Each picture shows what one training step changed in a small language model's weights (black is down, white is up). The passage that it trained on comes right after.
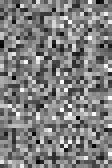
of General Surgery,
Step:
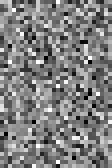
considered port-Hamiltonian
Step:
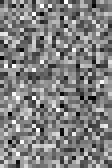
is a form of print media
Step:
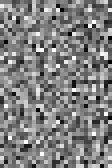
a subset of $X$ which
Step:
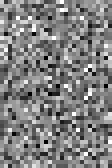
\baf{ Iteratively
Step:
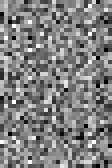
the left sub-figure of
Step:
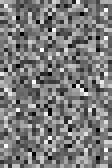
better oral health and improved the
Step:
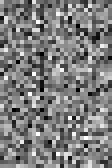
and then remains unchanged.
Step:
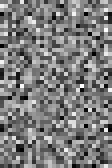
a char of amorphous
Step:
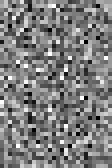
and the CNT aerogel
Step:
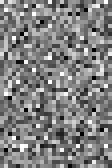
functions by assuming independence of components
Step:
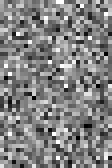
phase offset, the SCF
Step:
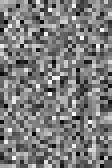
system architecture of IoST
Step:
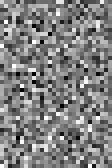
reduction as a function of crack
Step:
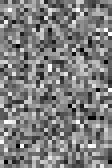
\eqref{d2} is
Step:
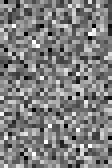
between $1/6$ and
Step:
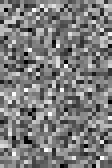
risk suggests a positive skew,
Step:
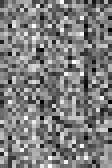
COVID-19 pandemic,
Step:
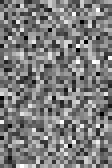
in $\C[\tau]$ and
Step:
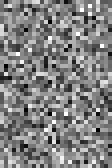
through the barrier: we
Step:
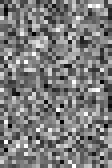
groups are *authenticated
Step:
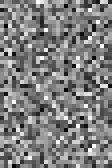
openness towards various native
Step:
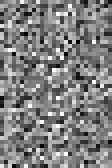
to operate in political process.
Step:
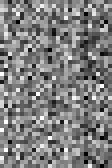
simple polygon a concept of
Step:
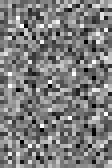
This implementation allows for user interaction with
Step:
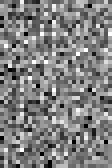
In this study there were 450
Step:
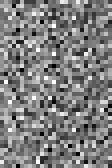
Mathematics and Computer Science \\ University
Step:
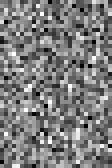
radiation (KJ/m
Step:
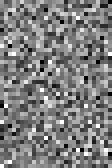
$\omega^*$ inhomogeneous.
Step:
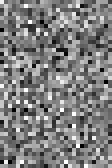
value substitution, using Equation
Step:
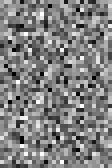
this report, we studied the association
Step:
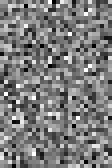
By combining heterogeneous
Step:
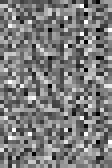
economic development of the country and state
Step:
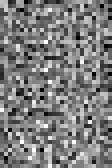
World. Introduction It is highly
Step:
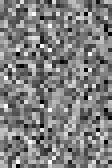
equality (2.18) and
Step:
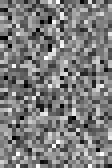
suggested by [2], integrating
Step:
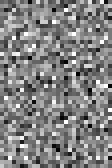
home to living organisms, how
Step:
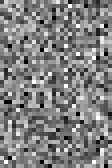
regret bound is not
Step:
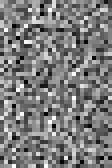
A. Characterization of
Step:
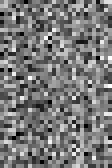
the ability of workers or other characteristics
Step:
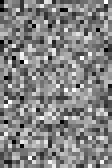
the distribution of a bivariate random
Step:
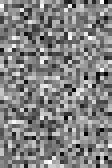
found to be directly correlated with
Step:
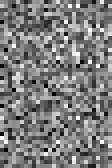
Health foundation using a commercial CE
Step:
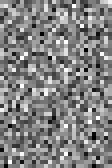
learning and adaptation. As a
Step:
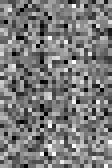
herbal medicine 1. Introduction
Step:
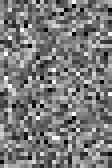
compared with results obtained by other equations
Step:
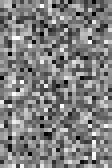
order to deduce the existence of
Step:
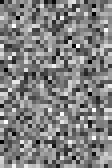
Section \ref{mideal}
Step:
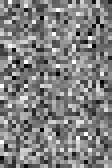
Hausdorff foliations
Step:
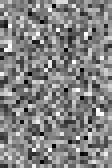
their expectations...I just
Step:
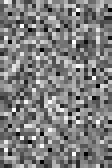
Positive No adverse
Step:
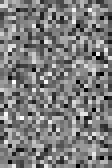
Personal Data of the
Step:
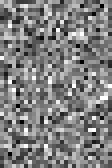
this strategy, many parameters can be
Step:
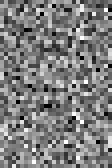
perceived by the learner.
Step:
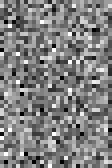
procedure, since it does rely
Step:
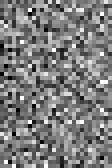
four primary sources of sound:
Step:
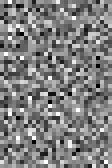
for questions about research and research
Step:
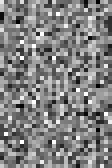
to external and/or internal
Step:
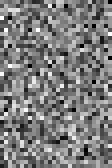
Revolution scenario wasn't created
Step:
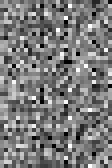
stresses, as well as
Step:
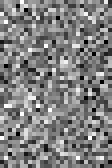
at a semi-discrete level in
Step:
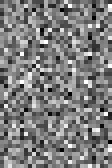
pulses to heat stress
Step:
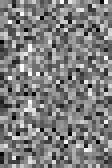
the pipeline of
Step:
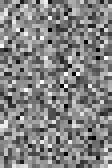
Lemma \ref{l4})
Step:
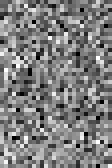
error of mean-field models.
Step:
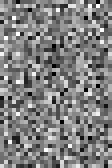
the theoretical concept of *tangible
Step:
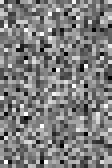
with rate of order $1$
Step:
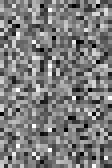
Chung, K.F.,
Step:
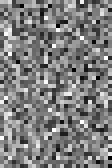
periodic ``stream function'',
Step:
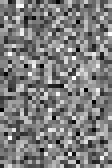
It is most commonly used to
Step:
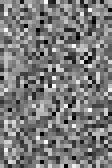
peak voltage response in the stimulation
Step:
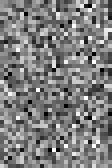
– they were produced at every
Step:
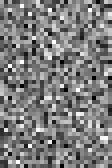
clustering algorithms: minimal requirements
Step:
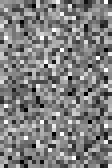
paper uses functional auto-regression
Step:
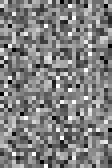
mobilizing citizens,
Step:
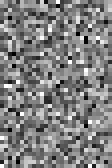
- a method has been developed for
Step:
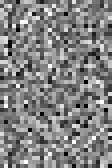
an arbitrary $z$, let
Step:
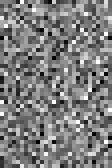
Then there exists $P\in
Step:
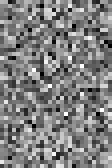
that the short right exact sequence
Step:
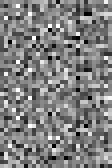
Confidence in oneself and
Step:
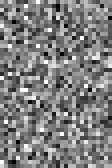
Vol 3, Issue 3,
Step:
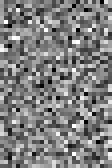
inductive assumption implies the existence of
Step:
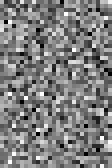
that large strain elasticity and
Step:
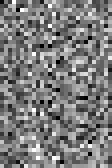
, \end{equation} or
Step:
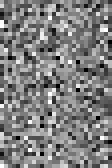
M. Ferdous
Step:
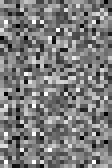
condition with a strictly positive constant
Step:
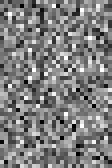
that the KMS spectral gap is
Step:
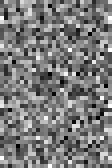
reactions whose mathematical formulations differ
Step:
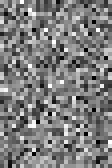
overpartitions and the
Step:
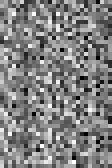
and Euler's transformation of series
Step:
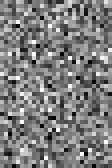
The study aimed at investigating
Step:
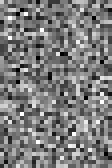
$$ Note that this is strictly
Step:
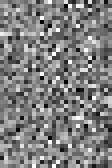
note first that $|\nabla_A
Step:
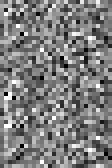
case we say also that an
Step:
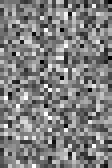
facility in Indonesia.
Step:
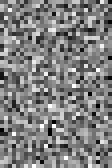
in industrial engineering with a focus on
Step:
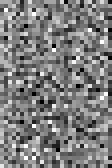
whether empirically, through systematic observation
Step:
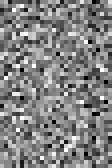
hand, applying spatial derivatives to
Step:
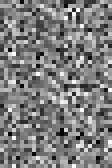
indicator of the quality of plant
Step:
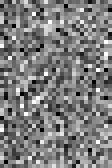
at least one representation where $a
